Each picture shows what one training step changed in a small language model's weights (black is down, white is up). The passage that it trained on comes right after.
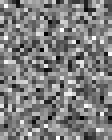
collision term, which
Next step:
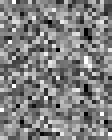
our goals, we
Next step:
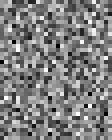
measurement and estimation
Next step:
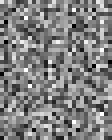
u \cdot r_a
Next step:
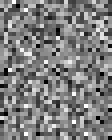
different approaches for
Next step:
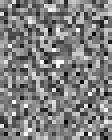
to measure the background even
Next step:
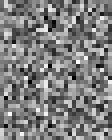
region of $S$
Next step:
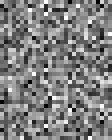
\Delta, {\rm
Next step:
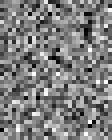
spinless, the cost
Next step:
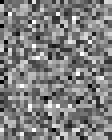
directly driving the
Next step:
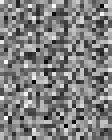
in the analysis as a measure
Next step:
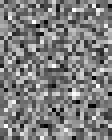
by the sudden
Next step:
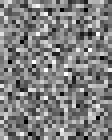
assumption. There are
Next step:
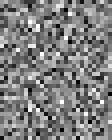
growing and a
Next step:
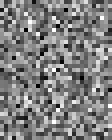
hash table, the
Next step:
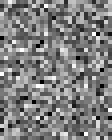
For larger distances $a
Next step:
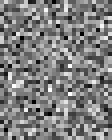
on beauty
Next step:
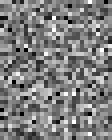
physical relevance
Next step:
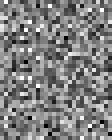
magnitude of
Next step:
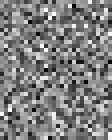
solitons exist?
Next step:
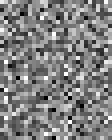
is considered complete.
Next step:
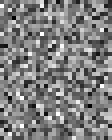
the user certain
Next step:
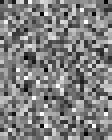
the dissipation
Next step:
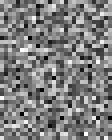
as a distinct
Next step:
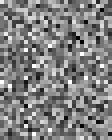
San Martin
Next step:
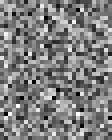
function of time for simulations with
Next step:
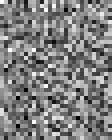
efficiency is also shown
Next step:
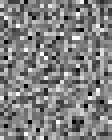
real space (and also
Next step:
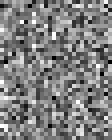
was noted that as
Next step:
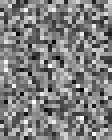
the result obtained when the
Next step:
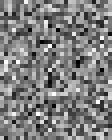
of $6$ integer
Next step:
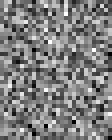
derivation of Lemma
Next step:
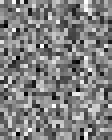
general, but the action
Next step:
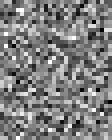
DTLS server
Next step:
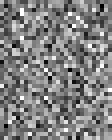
\end{equation} The
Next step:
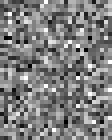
{\em not} $\int
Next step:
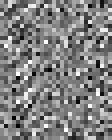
We also note the
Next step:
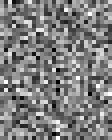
divergence of the
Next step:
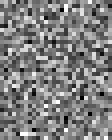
again the complete
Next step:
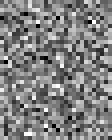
the repair
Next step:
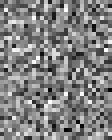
coefficients (see Figure
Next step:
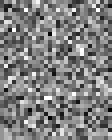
points is captured in
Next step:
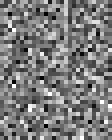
effectively applied to
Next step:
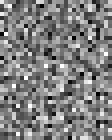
a tool and then
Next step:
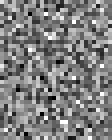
to X1 and peak 3
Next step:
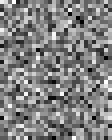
is the single particle
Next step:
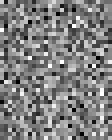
\rangle = \langle
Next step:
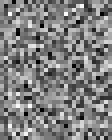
well as (ii) the
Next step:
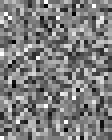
matches looked
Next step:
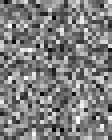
points of interest.
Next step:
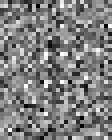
interchanged). }
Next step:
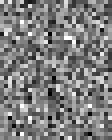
parallel flow and
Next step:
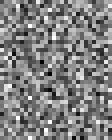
was able to model
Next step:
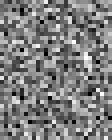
interpretability, they
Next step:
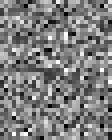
between quantum states stored
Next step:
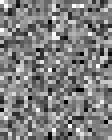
is what produces
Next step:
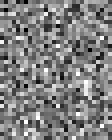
practice, for each
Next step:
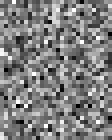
2b shows the high
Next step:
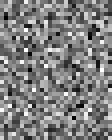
$E$ correspond to large
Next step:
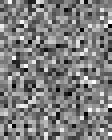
two spinodal curves
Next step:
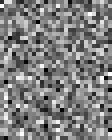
thermodynamics of the
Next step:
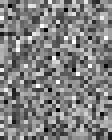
treatments of
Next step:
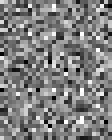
presented in this paper is
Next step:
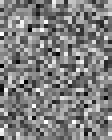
be observable. It would
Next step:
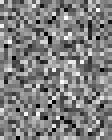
% } While
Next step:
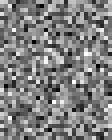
a number of ways
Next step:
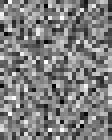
Matter Physics,
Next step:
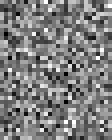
{\bf only} when
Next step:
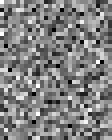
on. Negativity
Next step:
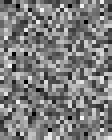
probability of encountering
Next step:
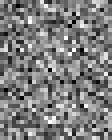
to clarify this
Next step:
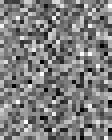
that set this model apart
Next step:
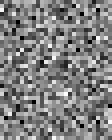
Efimov physics
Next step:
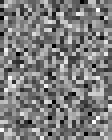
modified Thomas
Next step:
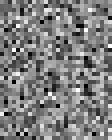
physical particles, they have
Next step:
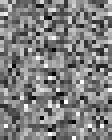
of a very massive
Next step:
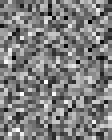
simple extension of the
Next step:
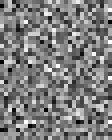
parenthesis are the
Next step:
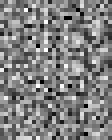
(see Fig. 1
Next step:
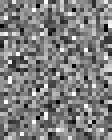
maximally entangled
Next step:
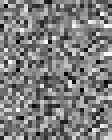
and delivering
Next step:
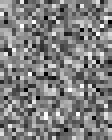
summary of the number
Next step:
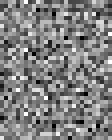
representations. The
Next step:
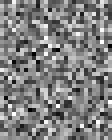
noisier than the data
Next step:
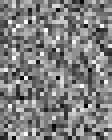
whose indices belong
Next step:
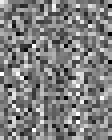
was proposed theoretically by using
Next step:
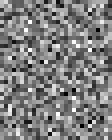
renormalization of
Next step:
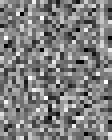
to collision. The
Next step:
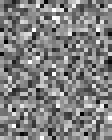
completely specify
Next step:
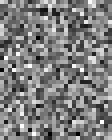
option especially
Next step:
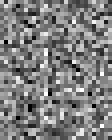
with $Z$ at
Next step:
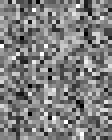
Therefore, it is important
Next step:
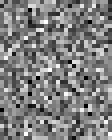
cluster correlation in the
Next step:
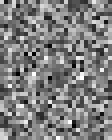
function with $\kappa_S
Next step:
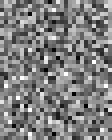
of the entropy of
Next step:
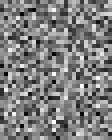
equation once all the
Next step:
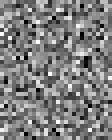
preserved, but the
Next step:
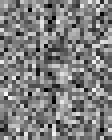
and their behavior, which
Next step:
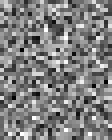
length of the local
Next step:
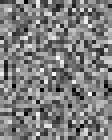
the global
